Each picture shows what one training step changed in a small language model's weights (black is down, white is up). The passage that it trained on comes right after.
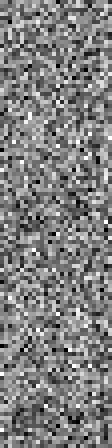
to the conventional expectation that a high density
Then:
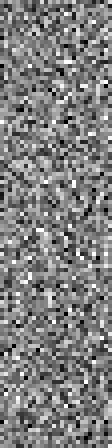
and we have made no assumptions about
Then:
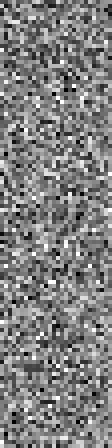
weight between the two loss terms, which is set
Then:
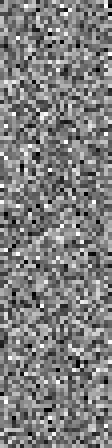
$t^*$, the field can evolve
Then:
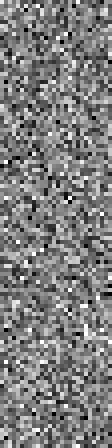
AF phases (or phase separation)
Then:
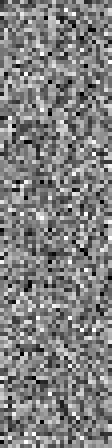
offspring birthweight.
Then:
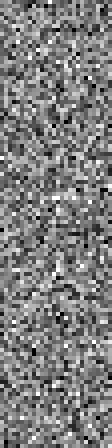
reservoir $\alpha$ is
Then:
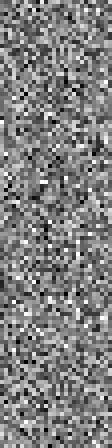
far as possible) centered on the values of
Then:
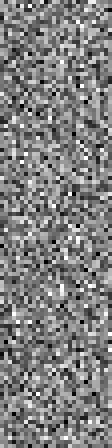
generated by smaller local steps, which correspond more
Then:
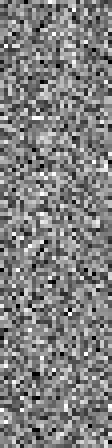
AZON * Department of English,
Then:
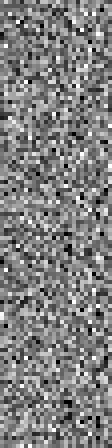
due to internal and external forces.
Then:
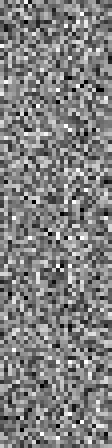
conflicts with the observation of the polarization
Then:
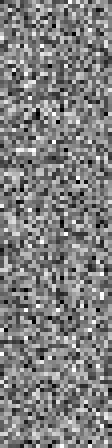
of \citet{Wuchterl03}
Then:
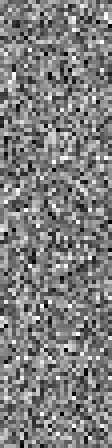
units of Br); (b) transverse
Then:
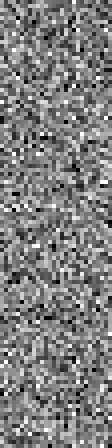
insertions and deletions encoded
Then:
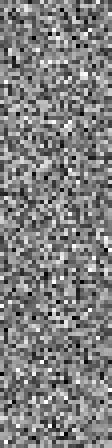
\phi^i} {\partial x^
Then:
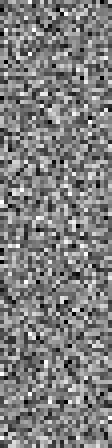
Further details about the atomizer exit
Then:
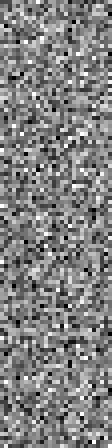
example of Lagrangian radii behavior measured
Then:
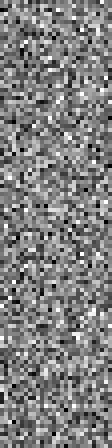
survivors by developing and implementing
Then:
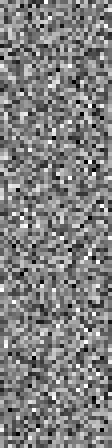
observed richness, calibrated at each
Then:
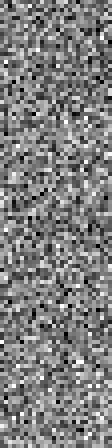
were also subjected to conventional
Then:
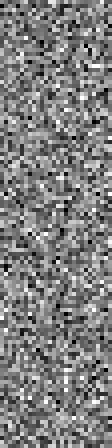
However, nondiffracting speckles
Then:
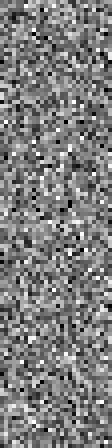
a series of binary geography questions
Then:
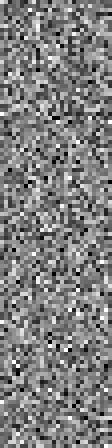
The plot shows the limits obtained from the combined
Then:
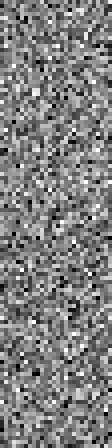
a zoomed field DAS segment with
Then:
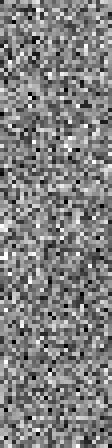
food), with (i.e. period when
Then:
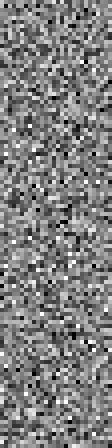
- 300 ns Fall Time
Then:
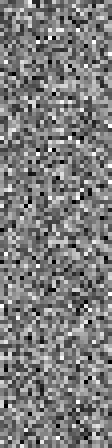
ejection fraction. The final sample consists of
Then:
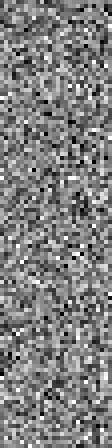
negative physical processes usually limiting the quantum efficiency
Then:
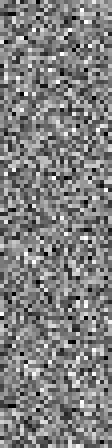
Kotliar Phys.\ Rev.\
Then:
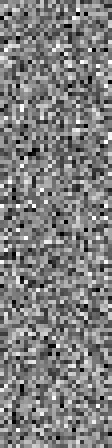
emitter windows, especially the hole
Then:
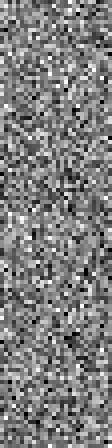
performed for longer times (data not
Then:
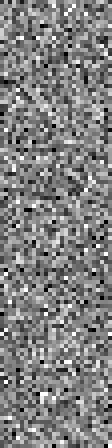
{\bf Left:} Clusters
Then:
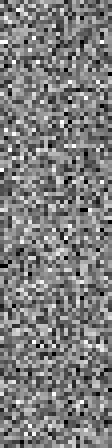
computing. **Materials and
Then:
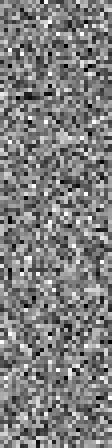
important. However, the uncontrolled use
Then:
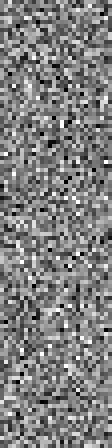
to other PHCs within the MSD
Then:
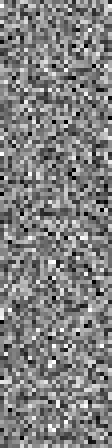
a semantic segmentation model, the value of the
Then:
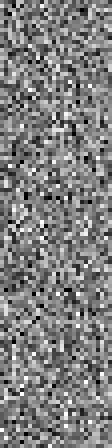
obtained low-energy bounds. On the other
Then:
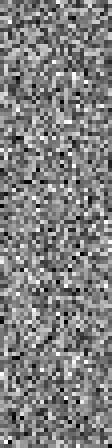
to the thermoplastic state. a)
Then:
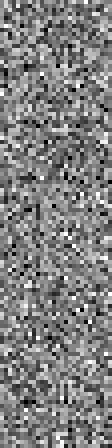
plane. The conventional unit cell with 6
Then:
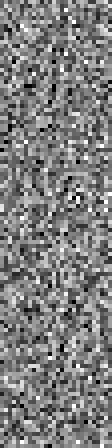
because it runs in the form of linear.
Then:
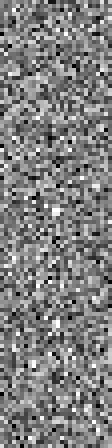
chronic hepatitis. So,
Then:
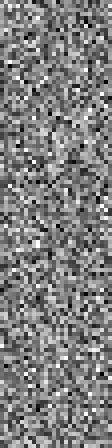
consent to participate The University of
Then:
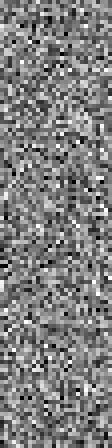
are the properties (binding energy, decay
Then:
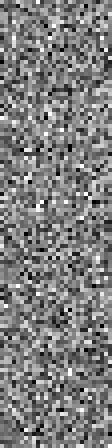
a radiatively stratified star into an
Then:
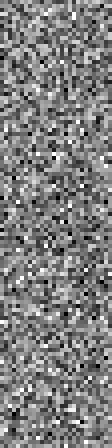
and jointed to side columns by
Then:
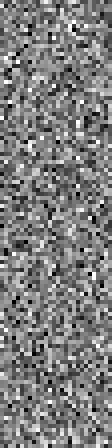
represent an eclipse amplitude of
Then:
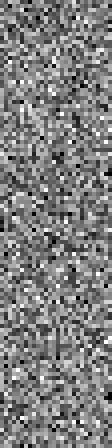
effectiveness and equity. These include
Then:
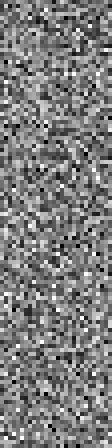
Medicine, many individuals rely on
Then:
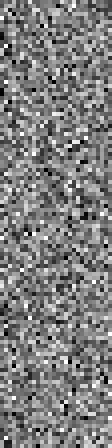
(Forbes, 2020). A key component
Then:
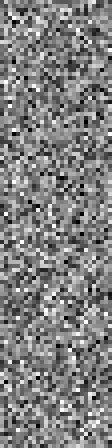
mixed layer depth (solid
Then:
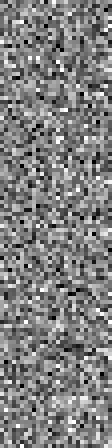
reduced pain, less foreign body
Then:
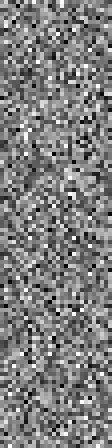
- 1 To understand the overall temperature condition of
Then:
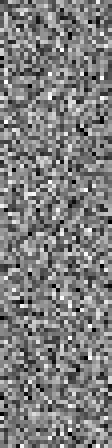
deprived of a lot of
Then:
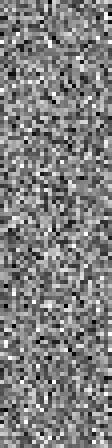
subunits to L subunits ratio.
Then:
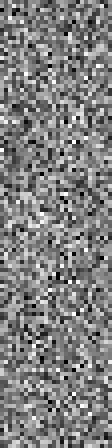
of the necessities of students
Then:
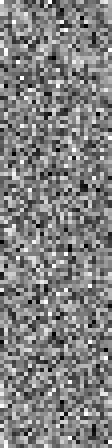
\begin{thm} Fix
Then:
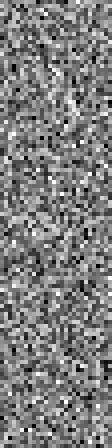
in competition. They provide direction at
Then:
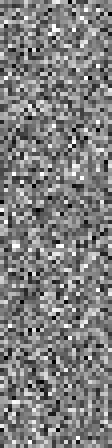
of valid pre-responses & 69
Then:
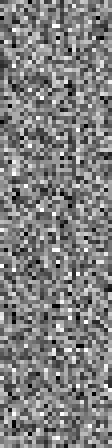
non-adopters participated in demonstration
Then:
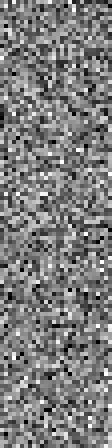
Artacho, David D.
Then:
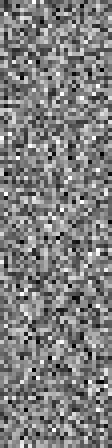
objects which all consumed 17,689
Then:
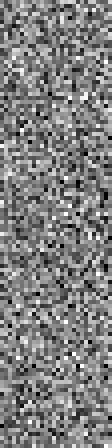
is taken according to criteria specific to each
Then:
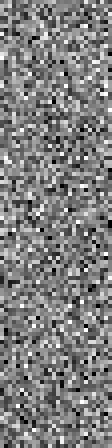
α , where $\alpha \in
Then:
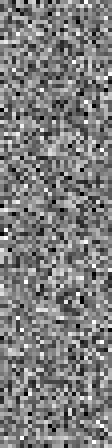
element typing: laboratory, Nuclear
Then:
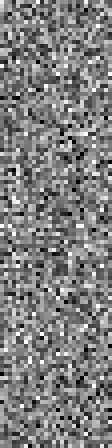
close the charging cycle. {Note
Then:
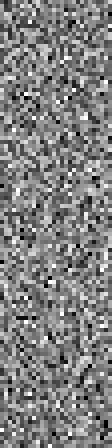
separations follow the relative distance between the centers
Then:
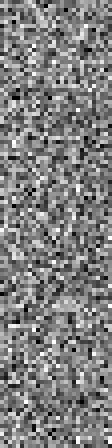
restitutio ad integrum of the
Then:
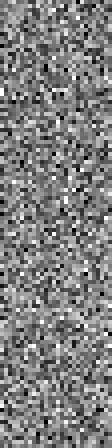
algorithms easily generalize to higher dimension. For
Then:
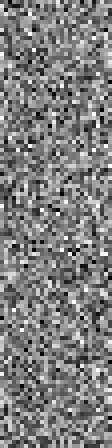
highly important. In primary grades, when
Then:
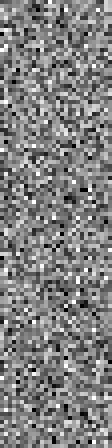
is a member of IEEE and European
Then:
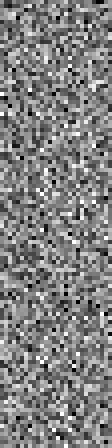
be applied. Secondly, the least
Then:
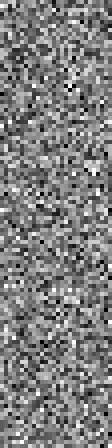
methods. A summary is given in
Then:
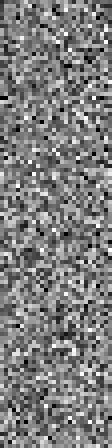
Cys-537 is proximal to
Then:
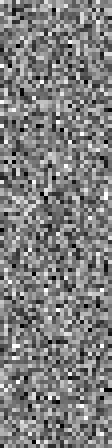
extended CO emission. } \ \\ \noindent
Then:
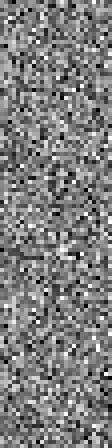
linear closed stress history of figure 1,
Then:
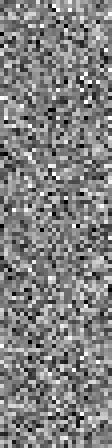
calculation. Within our model space approach,
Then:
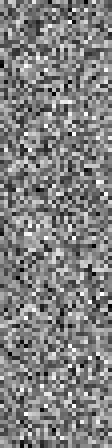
components, and directly measuring how the
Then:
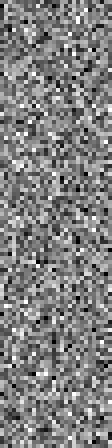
Section 3 reviews the existing research and literature related
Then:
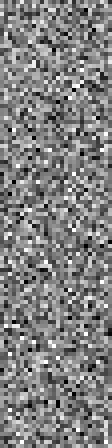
the rejection used the ECCE PID
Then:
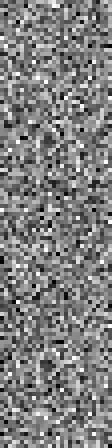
hypothesis was tested using
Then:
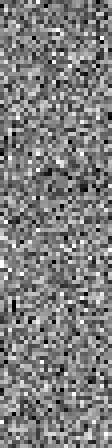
\item Do not explain or comment on
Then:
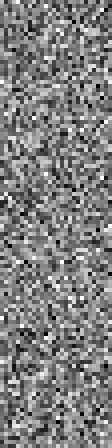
failure control agents, data analysis
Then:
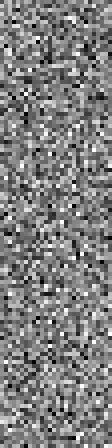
rate of infection (ARI) is
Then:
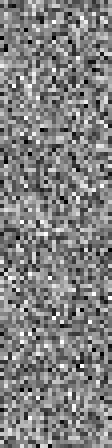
between other factors such and diet and
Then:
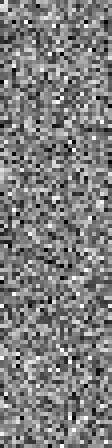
do new sonatas for flute and
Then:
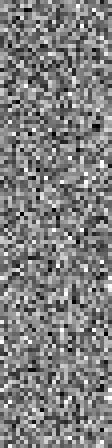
and quenching effects. Such a
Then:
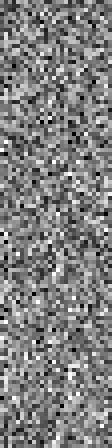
reversed balance is of the form:
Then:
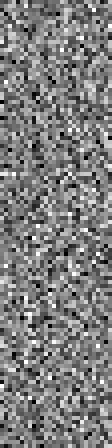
(2016). Future of Supply chain
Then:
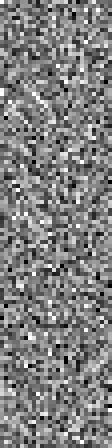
of unbiased bases, or
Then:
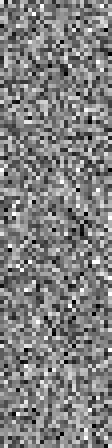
still partial contact intimately in
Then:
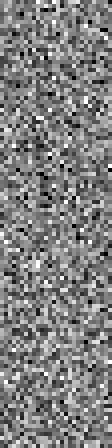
further corroborates the assumption made
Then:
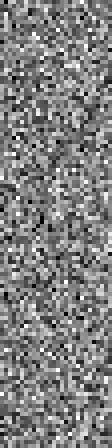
To finish computing the viscous
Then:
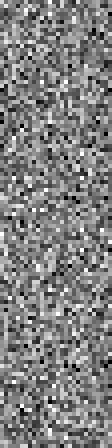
maturity of the MSME ecosystem
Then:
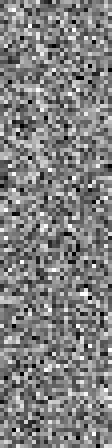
var. *tumidula*
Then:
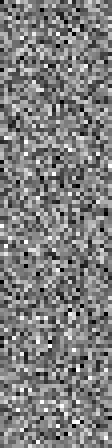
the equations and the organizing of the terms
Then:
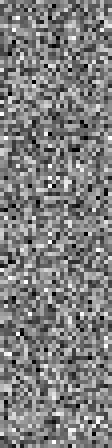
the biogeochemistry that
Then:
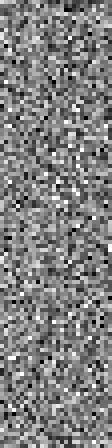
(Neuro-Symbolic Conference
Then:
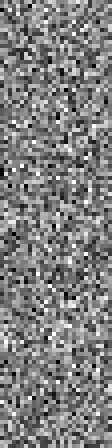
evolution. This is because of relatively simple
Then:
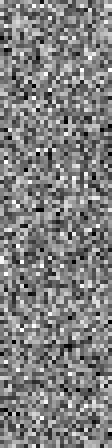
an infinite strip with edges (and
